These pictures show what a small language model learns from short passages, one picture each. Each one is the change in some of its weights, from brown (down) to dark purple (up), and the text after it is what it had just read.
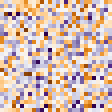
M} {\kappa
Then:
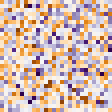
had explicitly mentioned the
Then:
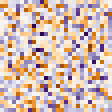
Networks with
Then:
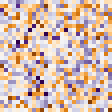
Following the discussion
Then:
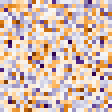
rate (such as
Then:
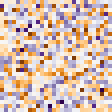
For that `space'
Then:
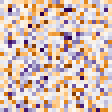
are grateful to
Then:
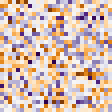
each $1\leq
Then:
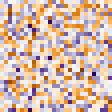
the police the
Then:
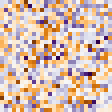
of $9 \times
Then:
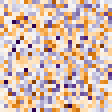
equivalents. In
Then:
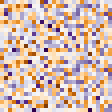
was carried out at
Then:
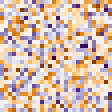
the Fermi
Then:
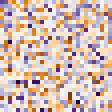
$\phi$ are
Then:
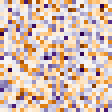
to that described in section
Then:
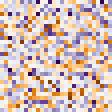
exists a twist
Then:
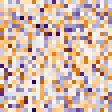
simpler. Let
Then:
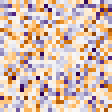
and choose positions
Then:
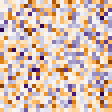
timescale, some
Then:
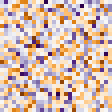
between 4 and 32
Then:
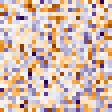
or an ALS
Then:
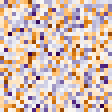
{\bibinfo {author}
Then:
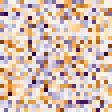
be obtained by solving
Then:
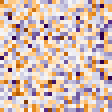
or even mentally
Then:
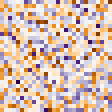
ran Pearson's
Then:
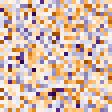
is located in the
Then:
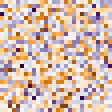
This forms a critical research
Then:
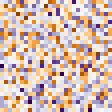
one has proved that
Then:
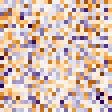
is reflexive
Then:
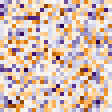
deeper analysis;
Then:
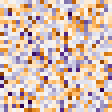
= 1$) is given
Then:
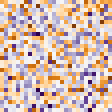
taking the horizon
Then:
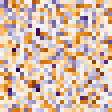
the control decreases
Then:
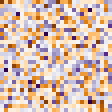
be brief,
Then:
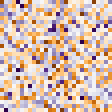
toward the derivative of
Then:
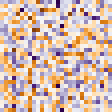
the roots of the
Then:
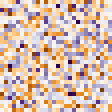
constructed in theorem
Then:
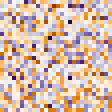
small enough choice of
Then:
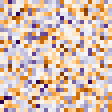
tensile samples
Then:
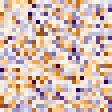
Phys.\ B {\bf
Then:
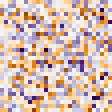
variables occurring in
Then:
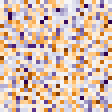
areas for materials from
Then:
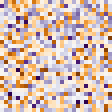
a real bounded variable which
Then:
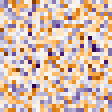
the spread of
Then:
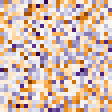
any case one has $$
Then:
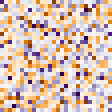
nuances of
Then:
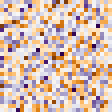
readability range.
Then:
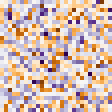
BEMD decomposition.
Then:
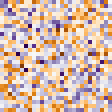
the linewidth.
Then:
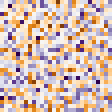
but difficult problem.
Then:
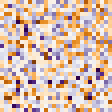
cavity decay rate
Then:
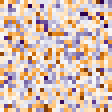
associative magic
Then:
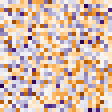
capacity* in
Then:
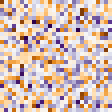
partition of unity property
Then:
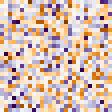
diffusion constant. This
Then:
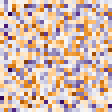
as the origin of the
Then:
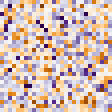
from the most popular
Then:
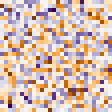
profiling across the
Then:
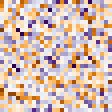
to converge below the
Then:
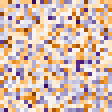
assertion a)
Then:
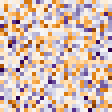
color corrections would
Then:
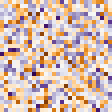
lowering stress.
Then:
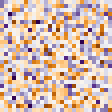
for systems of a
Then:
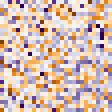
different malware
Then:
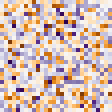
needed here.
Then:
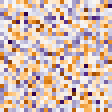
powers of
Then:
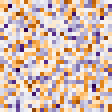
RNA. We
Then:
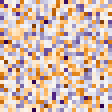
X X X X X
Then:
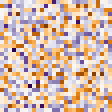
each of the demo
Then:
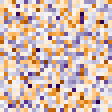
under perturbations of the
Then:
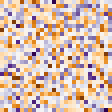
condition, known as the
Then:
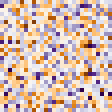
that ever in the
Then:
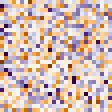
$X$ of the
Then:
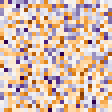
The deformation of the
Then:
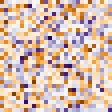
was converged to the
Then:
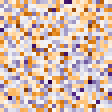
of automatically
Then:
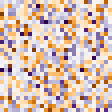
to improve the stain
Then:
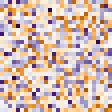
up to a constant factor
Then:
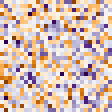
be the canonical metric of
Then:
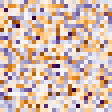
iterative matrix equation,
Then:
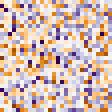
training set, and
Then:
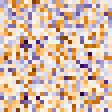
the categories of
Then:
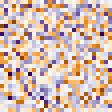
along $Q$ and
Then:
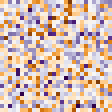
quantitative probe
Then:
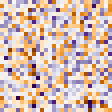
(MSO) framework
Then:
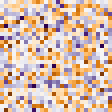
correlations at low
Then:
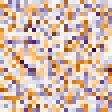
Values and
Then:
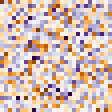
an analyst can see
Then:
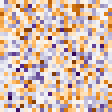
7.$ According to
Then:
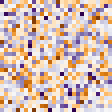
the leading terms are
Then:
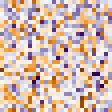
theories, which could
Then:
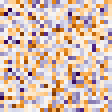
\setminus H}
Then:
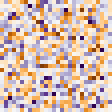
summands in
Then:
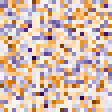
the number of singular
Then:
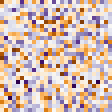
link has much higher
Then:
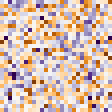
State University,
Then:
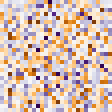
| | Deep
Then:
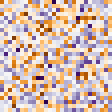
on the conditional support
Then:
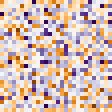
AGB stars.
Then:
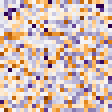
observed incidental users
